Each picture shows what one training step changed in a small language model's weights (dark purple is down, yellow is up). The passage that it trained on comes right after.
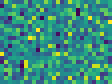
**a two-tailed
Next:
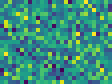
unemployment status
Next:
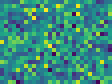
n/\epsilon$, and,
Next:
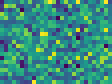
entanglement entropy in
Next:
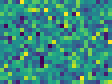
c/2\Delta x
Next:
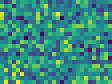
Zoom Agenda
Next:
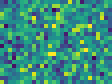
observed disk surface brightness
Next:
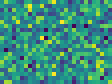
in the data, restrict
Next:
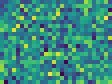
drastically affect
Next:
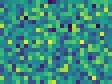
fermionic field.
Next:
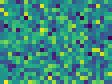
particles are supposed to be
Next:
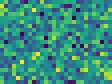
generalized Chaplygin
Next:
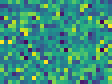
is mainly produced by
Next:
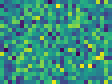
ionic conductivity measurements
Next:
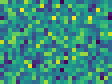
make their presence known
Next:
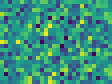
Blended Learning
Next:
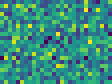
At this point, the
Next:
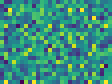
determine the relationship between the
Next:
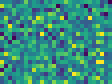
As many steps as possible in
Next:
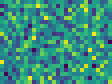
District Education
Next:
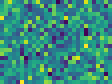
an integer multiple of the
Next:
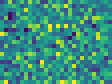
outputs of the computations
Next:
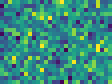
is unchanged.
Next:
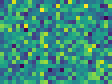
in the process and promote
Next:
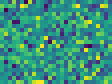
result shows that the studied material
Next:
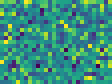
is given by (26).
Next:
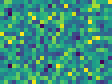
possible. Theoretically, the
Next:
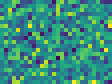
efficiently manage and control
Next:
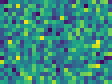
Equation Modeling
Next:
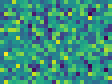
and decays of many of the
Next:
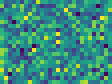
before: $\al$,
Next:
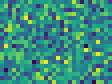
in high dimensions [23].
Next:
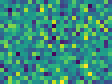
are very sensitive), such
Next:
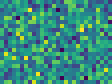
until the energy of the first
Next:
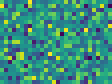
balladry excretion
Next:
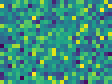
two. Hence our experiment
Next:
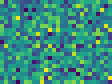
with an acute history
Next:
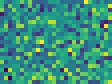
and Morshadul
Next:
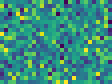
Larour* environments
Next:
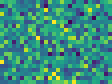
which they cannot be seen
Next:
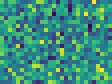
and Metagame
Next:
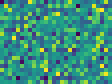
what we really are after
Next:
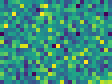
4) from the Ecological
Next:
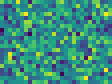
service. Based on
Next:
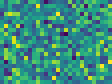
classified as
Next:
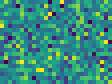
fat-jet top
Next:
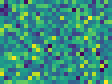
not depend on mass of the
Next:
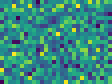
Similar arguments
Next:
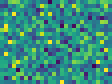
conditions from inflation.
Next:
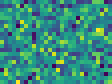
want to be able to
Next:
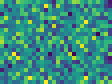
project. Type the
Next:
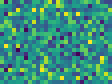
properties and relations. To
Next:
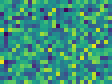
on the severity of
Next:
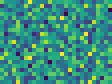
from the fact that it starts
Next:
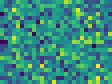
addition, females
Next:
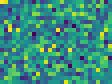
the manufacturing
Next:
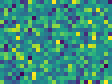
distribution of the tilt
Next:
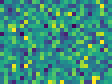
intensity with respect to the
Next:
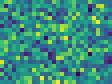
AI in tourism
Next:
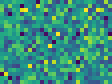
Here, we shall
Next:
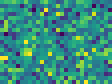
to find. Bloom,
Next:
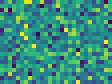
the matrix resin was high temperature
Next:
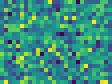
test correction for small sample
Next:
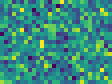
square meter.
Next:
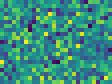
ADF tests for
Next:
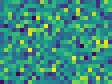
C2 (sewed
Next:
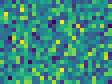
MOS are shown as
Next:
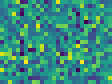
formalism developed by
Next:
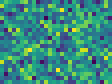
test data. Finally the
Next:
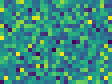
develops (Mench,
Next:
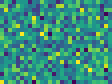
as a mixture between two
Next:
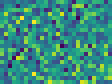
a 30eV mass for
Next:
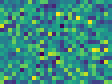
to the MSYM
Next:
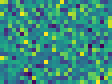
similarly to fig.
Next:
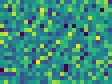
fact that $R_H$
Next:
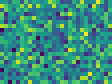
$J_m$ is a
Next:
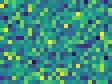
the brain. That
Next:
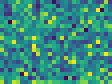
sensor data) is a
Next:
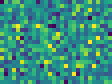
The patient and control
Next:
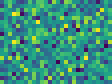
process since it may be too
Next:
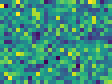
can reach the order of
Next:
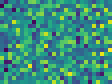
chaos in many dynamic
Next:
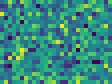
the model 5-atom
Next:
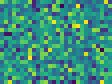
respondents who were leaders
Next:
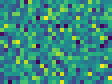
exhaustive iterative
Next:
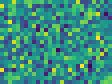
according to the dropout
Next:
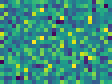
The existence of slow
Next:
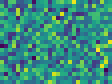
Rotterdam will be
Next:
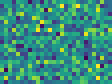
Engineering (12),
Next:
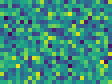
atoms from the surface of
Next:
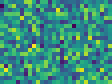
snapshot of our
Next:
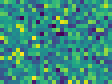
stone floor;
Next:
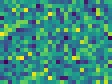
relevant aperiodic
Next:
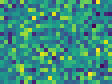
Transects were selected
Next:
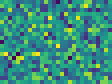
an infinite set of
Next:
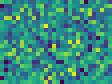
apparel as compared to their
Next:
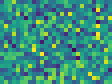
been proposed to improve
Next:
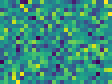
cookies No.
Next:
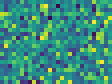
\end{equation} where two
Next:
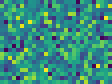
separation capability of
